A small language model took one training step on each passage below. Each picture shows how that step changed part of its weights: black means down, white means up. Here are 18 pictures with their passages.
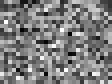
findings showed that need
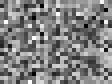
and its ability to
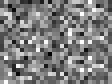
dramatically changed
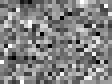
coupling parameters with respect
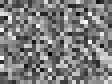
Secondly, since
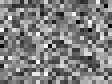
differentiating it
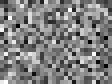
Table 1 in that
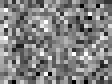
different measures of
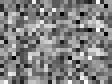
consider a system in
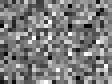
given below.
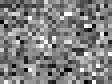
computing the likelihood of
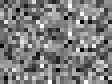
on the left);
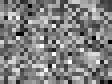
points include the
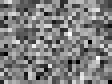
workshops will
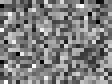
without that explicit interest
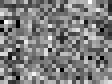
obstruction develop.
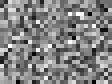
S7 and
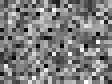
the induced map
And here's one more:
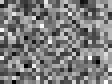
field, while
